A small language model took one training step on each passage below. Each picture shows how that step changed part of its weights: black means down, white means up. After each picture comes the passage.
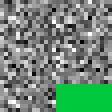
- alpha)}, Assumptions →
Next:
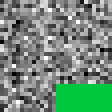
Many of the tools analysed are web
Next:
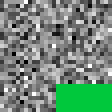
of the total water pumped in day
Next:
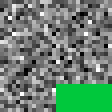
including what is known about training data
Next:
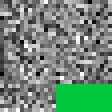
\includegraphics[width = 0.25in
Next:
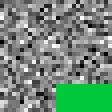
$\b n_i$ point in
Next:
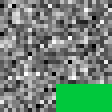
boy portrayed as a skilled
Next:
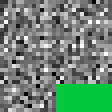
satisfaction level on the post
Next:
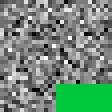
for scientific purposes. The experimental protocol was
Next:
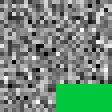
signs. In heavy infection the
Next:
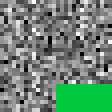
a stock depends not only on its past
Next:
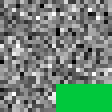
will follow after its checking on the
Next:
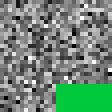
sense. To formulate the corresponding result let
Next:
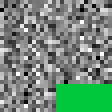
education of different sides in organization within
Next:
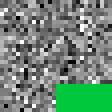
a result of IFFT or
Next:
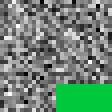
explain the occurrence and severity of side
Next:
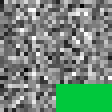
witnessed several intervals of
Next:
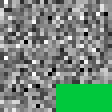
method was coined by David
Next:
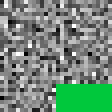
sodir bo‘lsa,
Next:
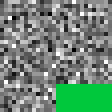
can be readily verified by hand,
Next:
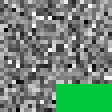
be summed up analytically:
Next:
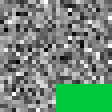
The result of test of hypothesis showed that
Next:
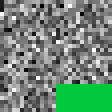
appears that the probability of the resulting regression is
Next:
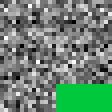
so the result is immediate, since both possible
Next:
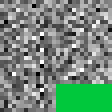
Combinations of Orthogonal
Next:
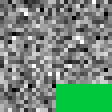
precisely, the study of infographics
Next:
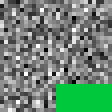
role of the global multi-variable optimization
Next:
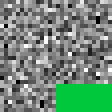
hereby declare* [4]. The
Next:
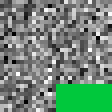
process of female students about purchasing
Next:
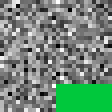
\X^\circ_\varphi & \longrightarrow
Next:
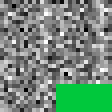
10. Oriá RB,
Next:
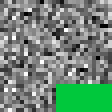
order conditions yield SRK schemes with the
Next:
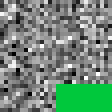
a very helpful asset for the human
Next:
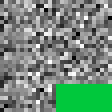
by Sarkar and Das
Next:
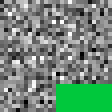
\mathcal{M}(\Om)$ denotes the
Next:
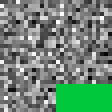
1, y from 0 to 1 % sets
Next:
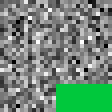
for finding multiple solutions and the fourth part
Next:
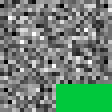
{\footnotesize \left\{
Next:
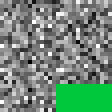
set and are well-suited to provide
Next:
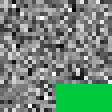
oriented tangent to $L_j$ at
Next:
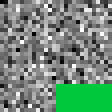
3. Tasks that require expert
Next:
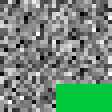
computed from Wholesale Price
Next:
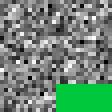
convert it by photosynthesis into
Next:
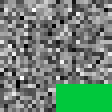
the first partitioning (from $2
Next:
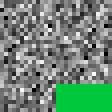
education. In control group also about half,
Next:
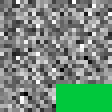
of interest. Statement of ethical
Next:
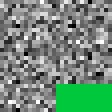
TABLE—1 Fatty Acid
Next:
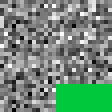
company, as well as strengthening human
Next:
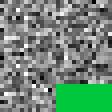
workers right become increased and strikes and
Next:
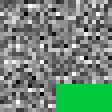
represents the adjoint matrix of matrix
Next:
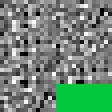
\otimes \Delta \otimes \Delta$
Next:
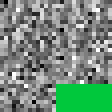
human or cyber sources) scheme to
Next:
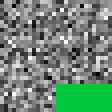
diversity. This gives a sound
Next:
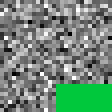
awareness; there is also a significant difference among
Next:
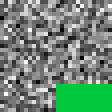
$H_1$. We divide the
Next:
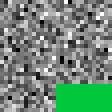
in automated IEP preparation programs
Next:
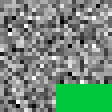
the European Research Area by functioning as
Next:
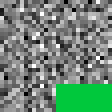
authoring tool will achieve fully productive use
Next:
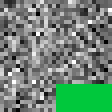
that aggregated and integrated information is perceived
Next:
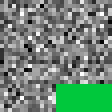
attached to a negative crossing we
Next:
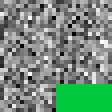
by the distribution of the time over the four
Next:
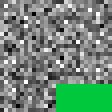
Relations (45) and (46)
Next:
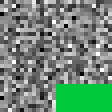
recurring events (Zürn &
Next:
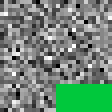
and this trend continued to 9 months
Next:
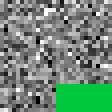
patterns across models [8]. Even though
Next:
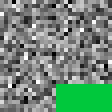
the algebra of coinvariant is just
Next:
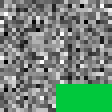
being free from religious, traditional and
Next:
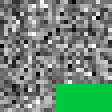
\sum_{\Gamma\subset C}
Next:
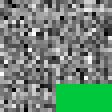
they understand, even if they reply in
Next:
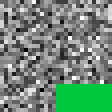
which means that not only the student but also
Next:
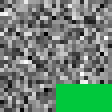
is a Pick function. Since
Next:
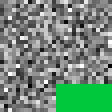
among the patients presenting in emergency
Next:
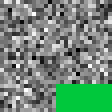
dg-algebra. Then the equivalence classes
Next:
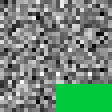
case, that is to say,
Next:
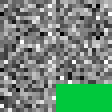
prepared by mixing equimolar
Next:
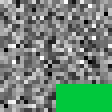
be designed. It also aims to give
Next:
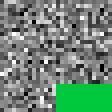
$s \in \mathcal{I}$.
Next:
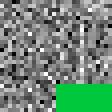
the $j$-th largest eigenvalue
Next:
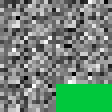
ILWIS GIS Remote
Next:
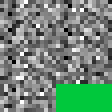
of people who form a community,
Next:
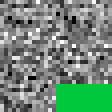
falling wage shares, as
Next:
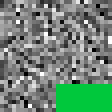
[2], and may even involve two
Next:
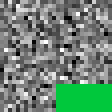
does not rely on certain a priori
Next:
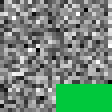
can travel the whole distance outside of
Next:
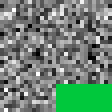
with his knowledge, skilled and good
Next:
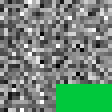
clamp or a bone lever to
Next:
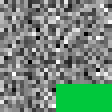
Keywords: Natural Disaster,
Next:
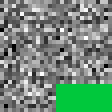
to all lamps; the coordinates are
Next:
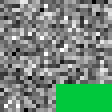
outbreak of acute respiratory
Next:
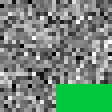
the case 2.2), we take
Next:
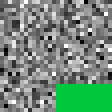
long_run. Test of Hypothesis
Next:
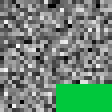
lie on a finite set and that the
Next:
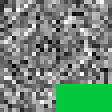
The intelligent planning is an important method
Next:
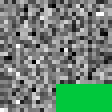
relying on principles that are valid in a
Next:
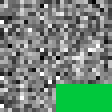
and a real non-vanishing even
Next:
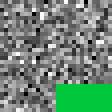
retraction will be constructed in the next
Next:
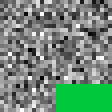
coefficients. The present paper seems to be the
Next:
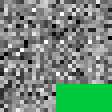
the positive interactions between traditional and modern
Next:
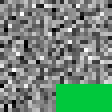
between allenes and BH
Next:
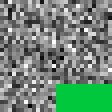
image raw data may be also
